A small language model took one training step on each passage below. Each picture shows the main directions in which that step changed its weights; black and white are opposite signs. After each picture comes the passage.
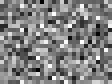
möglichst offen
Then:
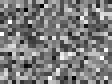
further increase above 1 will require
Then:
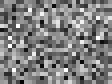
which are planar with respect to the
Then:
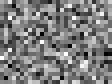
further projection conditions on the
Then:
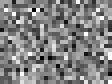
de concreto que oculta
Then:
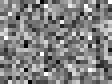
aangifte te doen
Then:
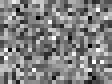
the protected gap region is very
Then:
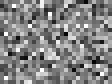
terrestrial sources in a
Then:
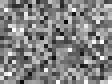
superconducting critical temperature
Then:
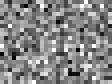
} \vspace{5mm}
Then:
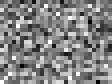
if it does not converge at a
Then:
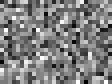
и составляет
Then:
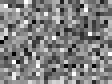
shorten <=2pt,
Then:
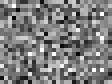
для предприятий.
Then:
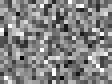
\end{figure} Figure
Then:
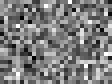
helps to understand
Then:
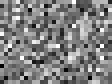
the LF with the density for a
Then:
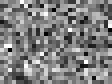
4-momentum of the
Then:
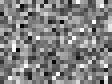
be obtaining accurately the thermal
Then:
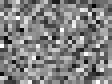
is the transverse momentum of the
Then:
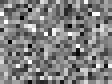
analysis reveals the gain in
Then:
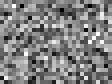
peut revêtir plus
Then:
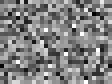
and for a ( constant)
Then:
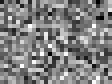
17. Jayasinghe G,
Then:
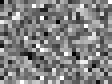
de aprendizagem.
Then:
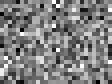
the $\nu = 0$ phase
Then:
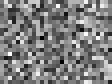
evolution of galaxies and large-scale
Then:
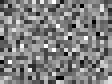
un acto de igual
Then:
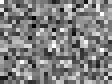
du prix du marché j
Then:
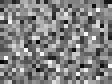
in a corner of the
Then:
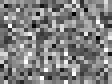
Shuni ta'kidlash
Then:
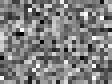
so that the anisotropy between
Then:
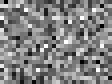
no roteiro outras
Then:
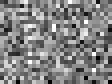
контент проходит
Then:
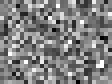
drift properties are plotted
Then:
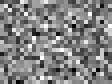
a ser más activas, es
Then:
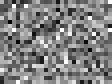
a mudança da materialidade
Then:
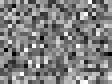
in the forward region and from the
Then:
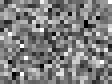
conocimiento. Kirma
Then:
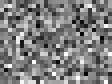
de l'IA ◆
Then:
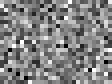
of expanded nodes and
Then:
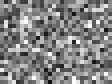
processos celulares de forma
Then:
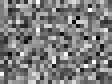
environmental effects that can be
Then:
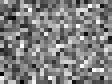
such material first. For this
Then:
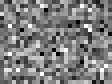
\begin{align} \langle B
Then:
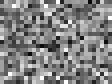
momento nos podríamos
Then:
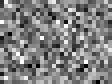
ground state of the 2D
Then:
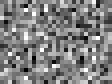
background. Due to the presence
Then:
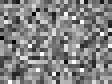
and warnings can significantly
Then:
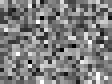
frame shows the kinetic energy of
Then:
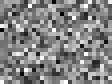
de tecidos moles não
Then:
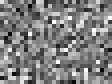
The increasing trend of diffusion
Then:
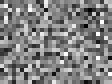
at Vanderbilt
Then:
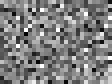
and ejecta is
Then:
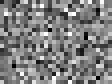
Tamerlan qui
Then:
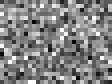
time $\tau_{sc}$. We
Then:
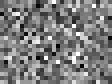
$ \epsilon^\Upsilon$ are
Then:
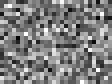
functions (IRFs). With
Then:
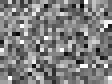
are selected for the calculation of
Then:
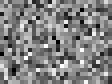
of some stars pulsates at
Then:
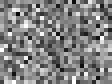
regime, which yields
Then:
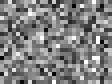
y \sin\theta)dx
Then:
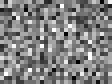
electromagnetic form factors}
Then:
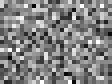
inorganic solar
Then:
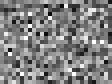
that p-wave as well as
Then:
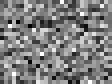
other mobility devices will
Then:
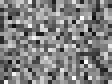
iyulda Ismoil
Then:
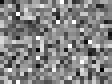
sohasida, shu
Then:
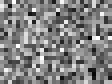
its Lorentz factor
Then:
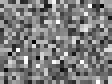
tushuniladi va bu
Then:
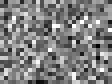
respective fit ranges and are
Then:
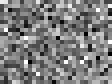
що СХТБ
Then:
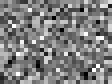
in close contact with
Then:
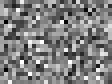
restaurant, user
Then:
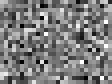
using nuclear targets.
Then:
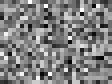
on instrumentation and
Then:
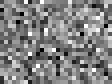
mające półko
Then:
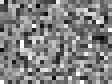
de existência ao outro.
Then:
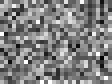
yuzaga keladigan
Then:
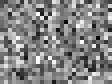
beam splitter} and
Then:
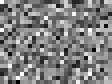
a ser objeto de una
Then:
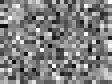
is reserved exclusively
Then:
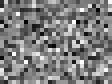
escolas de ensino
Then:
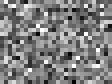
талант Г.
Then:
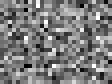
due to the fact that during the
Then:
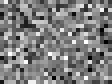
digital stellen zu können.
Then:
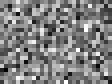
the wavevector, and
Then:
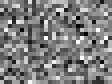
well as of binary collisions
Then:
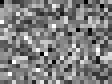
6. Xayitmetov,
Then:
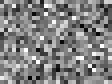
Green Perceived
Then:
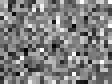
T_c$ there is
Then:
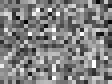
grinding and dimpling
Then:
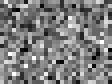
training period. Note that such
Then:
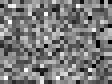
у пациентов с
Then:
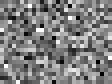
of $r$, which is defined by
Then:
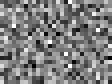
qilishda quyidagi
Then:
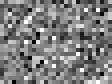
G can be detected as one of
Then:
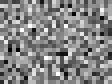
of Zn ion beams had
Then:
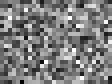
There are small time offsets
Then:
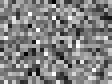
afección en diversos
